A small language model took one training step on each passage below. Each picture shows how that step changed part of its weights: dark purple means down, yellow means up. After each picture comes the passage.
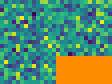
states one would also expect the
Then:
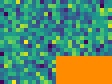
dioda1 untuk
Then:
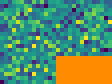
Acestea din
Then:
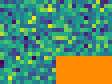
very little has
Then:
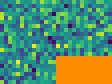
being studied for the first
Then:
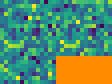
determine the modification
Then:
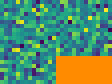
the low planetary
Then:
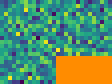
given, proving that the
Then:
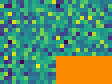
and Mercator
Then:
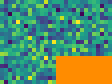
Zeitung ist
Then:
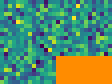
a large associated dual
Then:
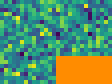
we argue that the
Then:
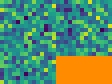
Volume 26 / Por
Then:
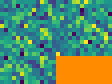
blocks each of which
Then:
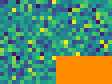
evolution indicating that there is
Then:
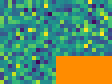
left to right. We
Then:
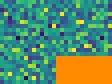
The results from the matches
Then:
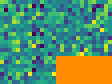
range of the observed scatter in
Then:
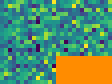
manifold. For
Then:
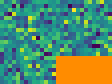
greater security in
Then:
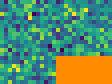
organizmlar radiatsion
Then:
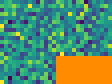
\right) &=& \nonumber
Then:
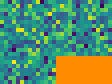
collegato di
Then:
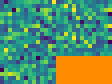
consistent with the results of
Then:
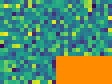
redshift space due
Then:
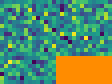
case of one side
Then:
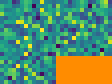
four orders of
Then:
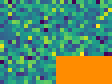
la pérdida de
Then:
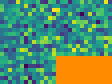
Die Person
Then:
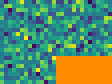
stopping time defined
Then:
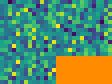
\section{The random
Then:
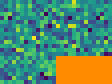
the qubits' state
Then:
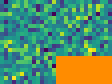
negative, thus meaning
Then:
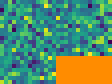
resources required to
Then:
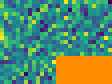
accountant moet
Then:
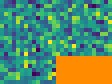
so removing noise
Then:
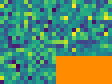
de uso e também
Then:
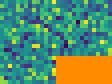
scalar time series
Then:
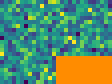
To clarify the
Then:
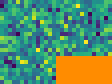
and new images were presented from
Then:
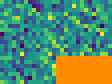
be described by some boundary theory
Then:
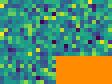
expected sample variance,
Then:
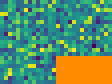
of the emitting
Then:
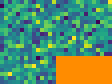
optimal parameters of the
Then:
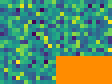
is no evidence for a
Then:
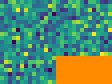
deb qaralgan.
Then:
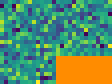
estimate, let us
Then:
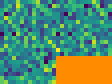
parapeto y este
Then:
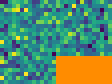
-k_\pi$, which
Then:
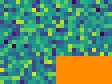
the model $\Theta$ for
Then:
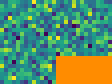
that leaves our physical
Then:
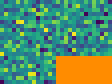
the market, a
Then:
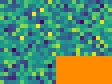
layers quantum Hall
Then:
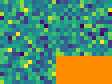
parity solution provided that
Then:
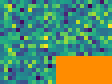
Lei nº
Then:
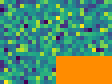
otros, lo que
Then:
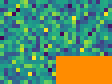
if a state of another
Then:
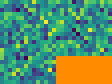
Также было
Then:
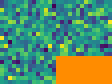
Der henvises
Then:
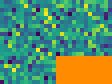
two methods. While
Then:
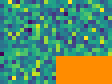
la sociedad,
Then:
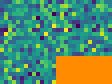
contrast. DNS
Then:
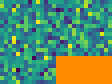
W/cm² and
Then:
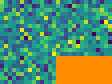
Électrique –
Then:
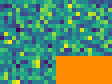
paper in the last
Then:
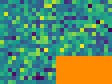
hybridized with a
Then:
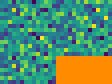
suggests that flows and
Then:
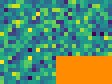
inertial frame.
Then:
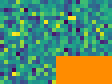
K. The temperature right at
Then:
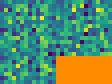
processes and mixed
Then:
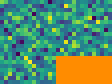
of the correlation obtain similar results
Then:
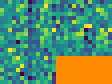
ou elementos capazes
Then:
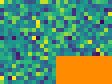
lower-angle cases, where
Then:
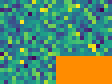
boshqalar, Ona
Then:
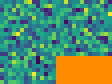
c} \ , \qquad
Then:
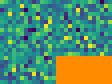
Mg, Al,
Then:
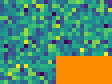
Review of Earth
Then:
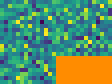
is necessary to include
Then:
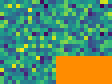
so'zlar va
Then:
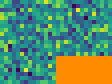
эришиш учун
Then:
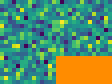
We compare our results with
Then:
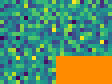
empresa para su aplicación
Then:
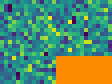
qilish qobiliyatini
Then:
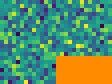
va o'qitish
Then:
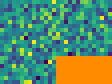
interactions.\\ Quantum
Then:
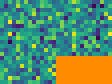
that each proposed component
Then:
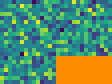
the system consists of
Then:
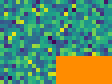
the full expressions for the
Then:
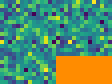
space lift to dump
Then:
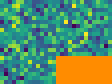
that (a) the simulation
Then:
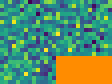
used, respectively, each with
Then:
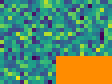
Only the vertex function
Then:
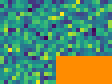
core, \item
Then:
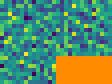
be reduced by $\delta
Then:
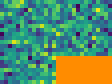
mana profesionalisme
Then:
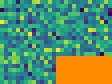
плода). В
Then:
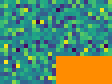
estudios concluyentes
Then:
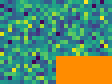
is depletion of
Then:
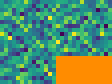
is very similar to that used
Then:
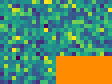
tamoyili asosida
